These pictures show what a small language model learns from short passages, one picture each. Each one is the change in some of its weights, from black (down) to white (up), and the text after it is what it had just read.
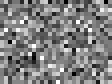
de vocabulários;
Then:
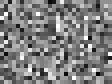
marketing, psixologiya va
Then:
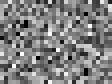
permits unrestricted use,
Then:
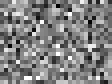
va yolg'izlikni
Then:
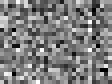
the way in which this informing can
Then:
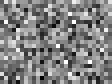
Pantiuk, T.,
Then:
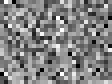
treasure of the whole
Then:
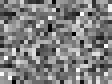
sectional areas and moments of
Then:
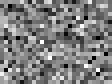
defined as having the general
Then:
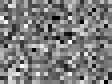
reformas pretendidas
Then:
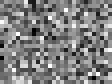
into a space if properly
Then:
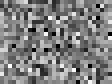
load taking into account the age
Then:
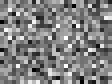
localitate și de contextul social și
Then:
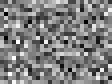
deviations from linearity are
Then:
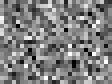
унинг бўлимларини
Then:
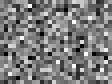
sobra aclarar que este
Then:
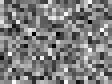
зі зменшенням
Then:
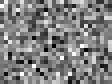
communities at the center of political
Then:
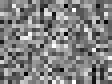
PET foam core, and
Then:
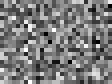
kształt litery
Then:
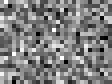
of resources, first of all, the
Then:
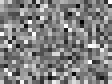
il s'agit de
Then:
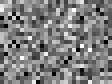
Increasing land
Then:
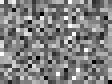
uniformity. A single
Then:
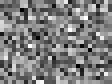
describes information and its state. It
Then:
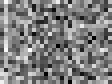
the tempo of kendhang
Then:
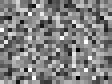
monitoring qilish va tahlil qilish
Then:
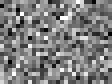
Scan rate (v)
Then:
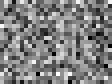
and the Inception of
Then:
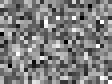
des rôles possibles que
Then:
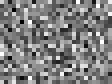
uchun muqaddas dargoh
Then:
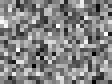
da realidade dos alunos,
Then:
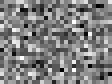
in the 1990s. The first
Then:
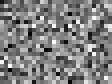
van de verkooprelatie
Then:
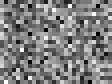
вдоль винтового
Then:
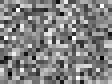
administration. Her research areas include
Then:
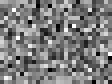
Symposium in -
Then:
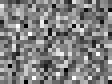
interstellar space. This work
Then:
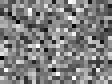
xosdir. Bunda
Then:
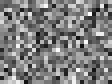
included in the study. In patients with
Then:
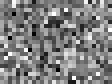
croissance annuelle
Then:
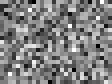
giderek daha
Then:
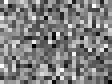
of results derived from the MD
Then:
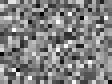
using UML (Unified
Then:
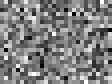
diplomat than a
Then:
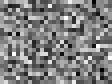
direction, authority and
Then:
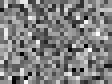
to the magnitude of the
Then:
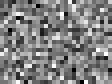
Nitekim öğretmen
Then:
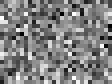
feasibility. References -
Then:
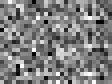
qatl yo'li bilan ham
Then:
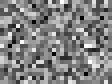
cm of *T.
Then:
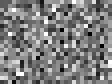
de maior significância
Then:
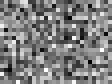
can also be used for control
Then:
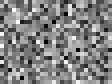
als Bestandteil des
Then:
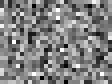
Pototschnig H.,
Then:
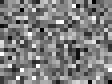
la provincia de León.
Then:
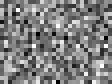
its implementation (practical
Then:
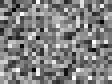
action collective. 2. De la
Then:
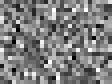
по созданию
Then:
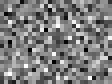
sifatini oshirishda texnik
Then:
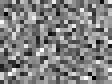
had COPD (Table
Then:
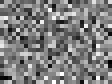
novel framework designed to provide
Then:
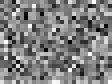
compartment division.
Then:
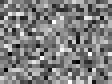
near school increases the risk of
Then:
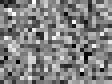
багатьох його
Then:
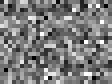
is added for}$$ reflecting
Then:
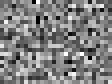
lado horizontal
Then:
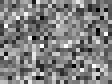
in this work, a partial
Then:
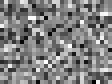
is crucial for increasing farm
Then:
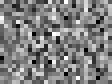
наших очах,
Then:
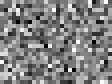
and welfare gains. This
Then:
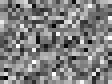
treated with conventional
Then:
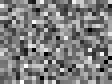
be due to strict
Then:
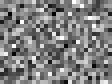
o seksologii.
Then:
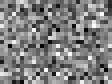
in evaluating the condition of
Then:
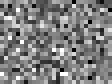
Hep G2 cells. The
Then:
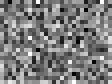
• Complessità normativa
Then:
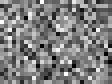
quantum language with the concept
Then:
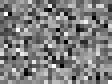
improve attitudes promotion
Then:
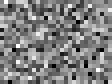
of equal magnitude in
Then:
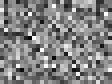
SOM content ($P <
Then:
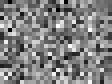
etilgan maqolada
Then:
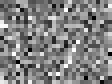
applications. It is important to understand
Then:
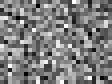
times when Ukraine was
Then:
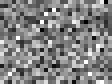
TNI AD masih
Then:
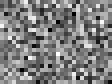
was conducted in the Department of
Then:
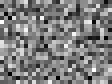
classroom are illustrated in
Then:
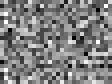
tempo para explorarmos as
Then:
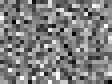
об особенностях
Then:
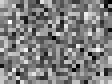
furnace melting
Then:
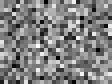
N, Carnes, M,
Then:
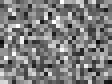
of scientific information we receive every
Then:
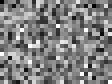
Avstraliya va
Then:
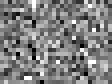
l'IA, il semble
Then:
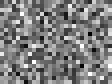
que ela não conhece.
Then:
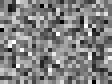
Observed quality control and
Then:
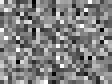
M : Methodology So :
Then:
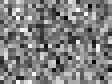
and soldier are shown in
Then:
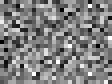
кредиты по
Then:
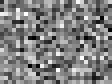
and $\alpha_m =
